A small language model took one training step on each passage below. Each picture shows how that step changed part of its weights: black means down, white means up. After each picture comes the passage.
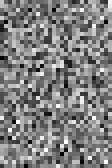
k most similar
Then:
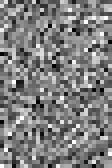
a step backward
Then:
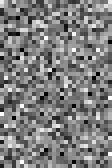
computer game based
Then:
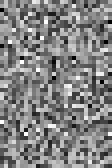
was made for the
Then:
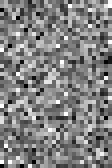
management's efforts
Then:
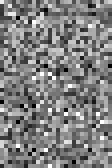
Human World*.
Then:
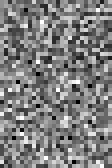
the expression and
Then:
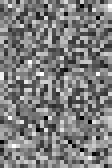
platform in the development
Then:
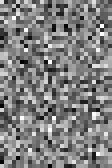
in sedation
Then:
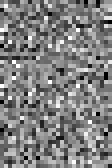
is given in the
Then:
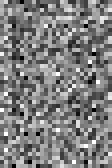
a novel
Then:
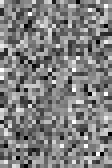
attention when developing useful
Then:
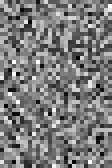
initial input to final
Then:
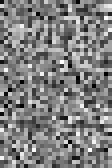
strategy types. Table
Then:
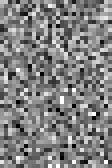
delamination in
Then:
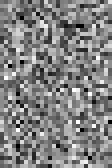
and mortality
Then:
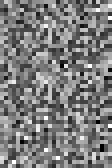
training program in
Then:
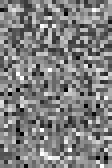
during the current study
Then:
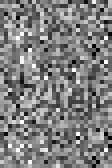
particular, they cover
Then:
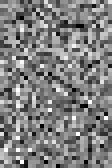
and complement
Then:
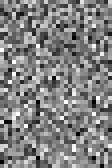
trip to
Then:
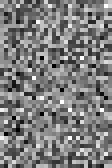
monitoring mobile application
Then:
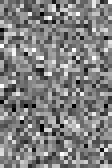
suggest that modern
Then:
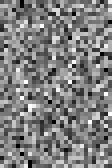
10, the standard
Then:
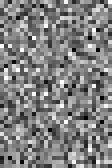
stem cell
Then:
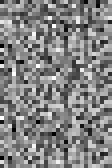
are explained
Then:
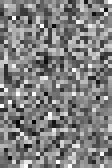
To date,
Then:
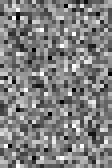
fishing communities are
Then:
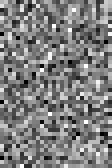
involving the
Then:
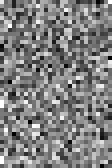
speaking и
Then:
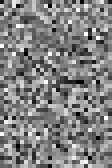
and chronic
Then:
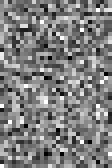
the adverse events
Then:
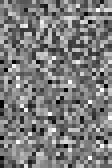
the classified
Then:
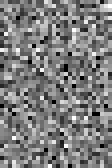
coupling of
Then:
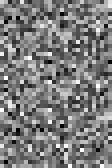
multilevel systems
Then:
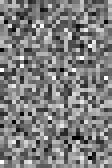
i)$ and
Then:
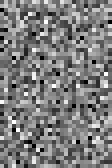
was collected first to
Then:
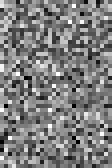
being is conceived
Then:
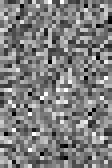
amino acid shares
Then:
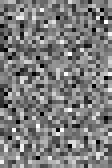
node Line
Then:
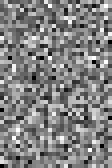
on connecting
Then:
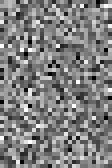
name as every
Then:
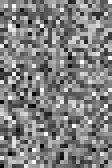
As expected, the
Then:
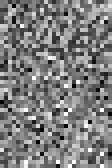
to solve many
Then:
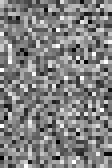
its use as an
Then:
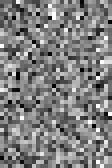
physical wellbeing
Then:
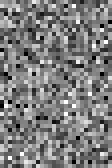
were useful or not
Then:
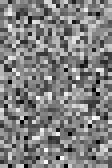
twice on the
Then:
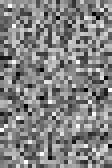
Complete version
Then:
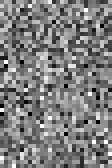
don't wish
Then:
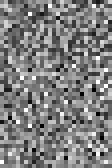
reported here apply
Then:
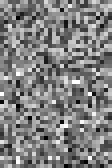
formation and development of
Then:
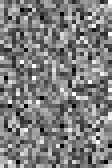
random forests
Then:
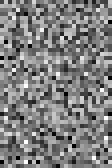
those samples may be
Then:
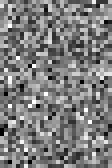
what happens in
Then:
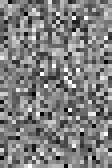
derivatives of
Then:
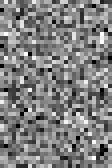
injury or
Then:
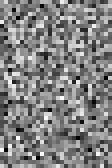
decades and
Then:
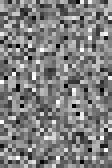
top-3 as
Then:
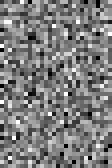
are doing is
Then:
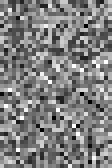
no regular pattern
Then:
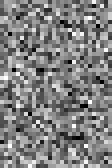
year and were
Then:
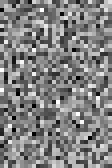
abilities to
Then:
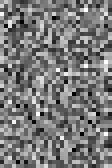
mobilities of
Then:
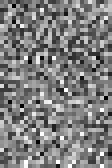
to the extent of
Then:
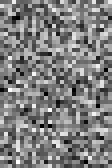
hand and a
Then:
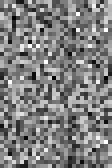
done in the
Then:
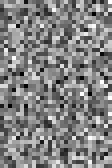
The independent T test
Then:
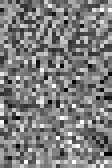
for Figure 4
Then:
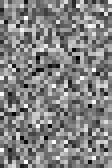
The comparison result with
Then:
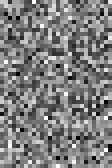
various authors who have
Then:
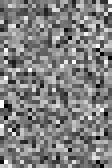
The average score of
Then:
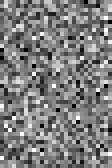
has so far limited
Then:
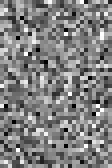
the protest of
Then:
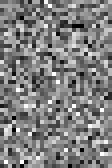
and applied to similar
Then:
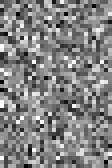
point, as put
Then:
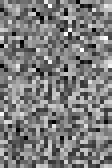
tool on the
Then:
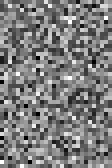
on the requirements.
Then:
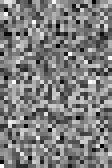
In combating
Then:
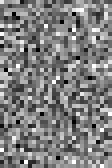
further - explore
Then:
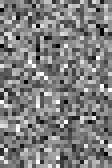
conflict of
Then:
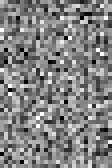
its own. These
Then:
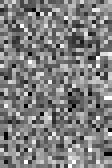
with Energy of
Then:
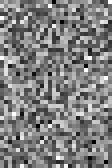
correlated with the
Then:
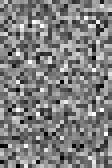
landscape of
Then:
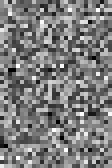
the most potent
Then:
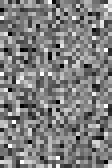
error correcting
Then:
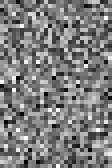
into the skull
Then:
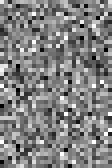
mostra os
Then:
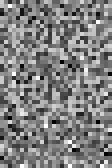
interface After the
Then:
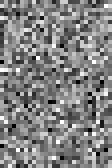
change point out an
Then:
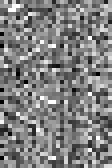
increase in the total
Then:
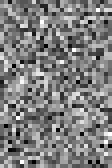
the same analytical
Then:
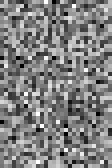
made up of
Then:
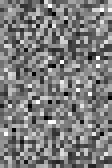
for RDT
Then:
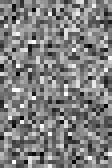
growing fiscal
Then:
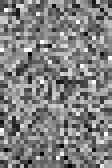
acetone and
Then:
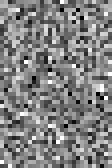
amount of use by
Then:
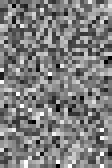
to bring the
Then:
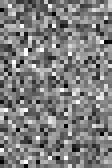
by logit transformation
